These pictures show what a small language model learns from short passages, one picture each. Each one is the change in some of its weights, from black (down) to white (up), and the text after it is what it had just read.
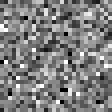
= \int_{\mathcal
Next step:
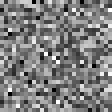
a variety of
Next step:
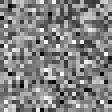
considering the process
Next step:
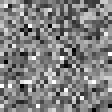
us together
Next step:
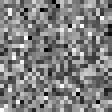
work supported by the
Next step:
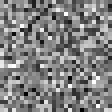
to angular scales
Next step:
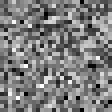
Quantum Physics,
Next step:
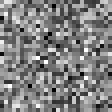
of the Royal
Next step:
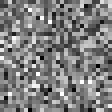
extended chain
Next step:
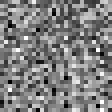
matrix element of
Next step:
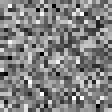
some of the stars have
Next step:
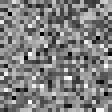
unique signature of
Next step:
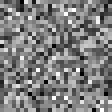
its lifetime
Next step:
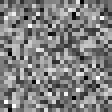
in the next
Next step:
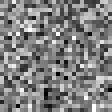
not account for
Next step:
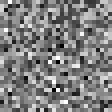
history of the
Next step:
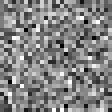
conservative in the
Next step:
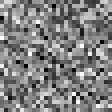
of clear optical
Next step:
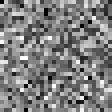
is realized as
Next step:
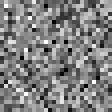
(to linear order in
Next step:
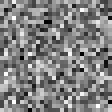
assume here that the
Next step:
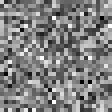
networks: New
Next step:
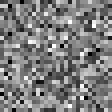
introduced a metric
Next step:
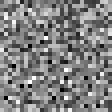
the conclusions
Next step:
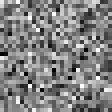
in detail yet.
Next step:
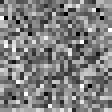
model the primary
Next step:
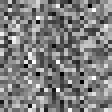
appearance of
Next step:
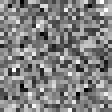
were evaluated
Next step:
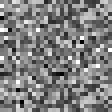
would like to thank
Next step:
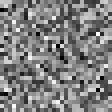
16 common
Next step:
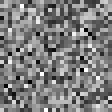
for a range in
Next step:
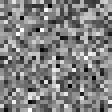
does not change a
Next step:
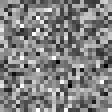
candidates for
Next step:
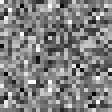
for arbitrary
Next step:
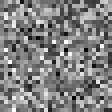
the context of quantum
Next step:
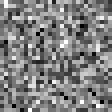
small angle (less
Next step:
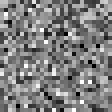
$U \rightarrow
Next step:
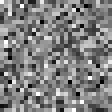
$x$ with
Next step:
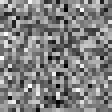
we would observe
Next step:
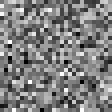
is sufficient to
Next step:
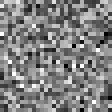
being an origin of
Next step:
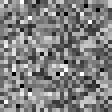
the disk is
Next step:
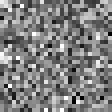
with a fixed
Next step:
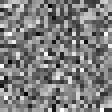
if one reduces
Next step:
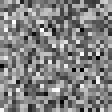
the 2PN and
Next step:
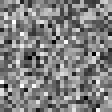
the SM prediction
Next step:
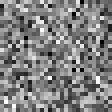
the nominal value
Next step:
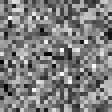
entropy rate}
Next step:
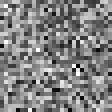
on the part of the
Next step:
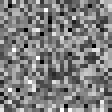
details concerning
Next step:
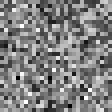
present a short
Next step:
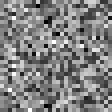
relation given in the
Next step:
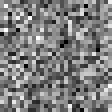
data model (1)
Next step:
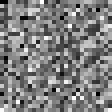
controlled by
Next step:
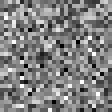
the so-called
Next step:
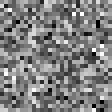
the invisible density
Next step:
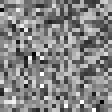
transition. In the
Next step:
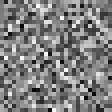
a smaller width
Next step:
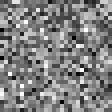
equation is simply
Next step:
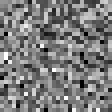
The map was obtained
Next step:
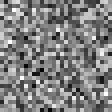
implies that our
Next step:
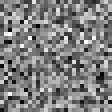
In what follows,
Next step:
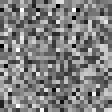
speed of
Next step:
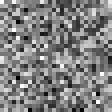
objects such as
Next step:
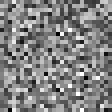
not exist in the
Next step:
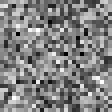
as the time taken
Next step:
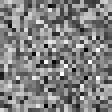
in the field of
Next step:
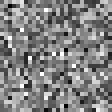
conservation. The
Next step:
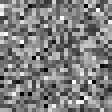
function is expressed
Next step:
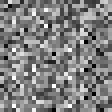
a number of images
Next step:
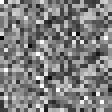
which consists of
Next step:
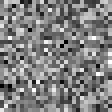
to find the minimum
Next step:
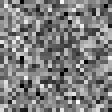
data and to calculate
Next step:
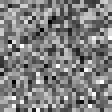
other properties near the
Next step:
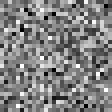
to older,
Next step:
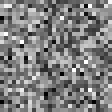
function of time for two
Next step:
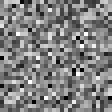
to reduce finite
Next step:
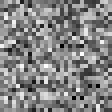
the model is $
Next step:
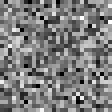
through MFM
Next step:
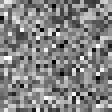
of the Airy
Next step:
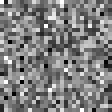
diffuse from
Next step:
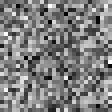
on the lens system
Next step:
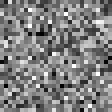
highlighted as
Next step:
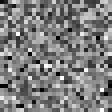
quantity so that
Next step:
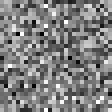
way, and a
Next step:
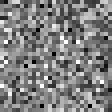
been tested with
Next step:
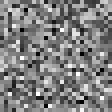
and is solved by
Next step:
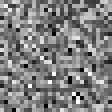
on amplitude and
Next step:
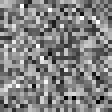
three, and four
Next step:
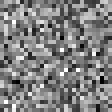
the FS.
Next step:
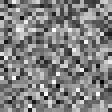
effect could also be observed
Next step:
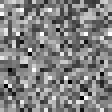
is a concept that
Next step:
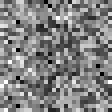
true: when the
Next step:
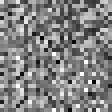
detector during the time
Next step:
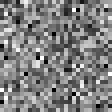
of the neutrino
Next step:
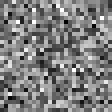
group of networks,
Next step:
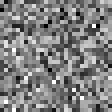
the SUSY
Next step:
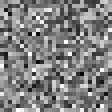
critical comments and
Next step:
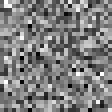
Ionization from the
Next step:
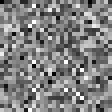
to its first two
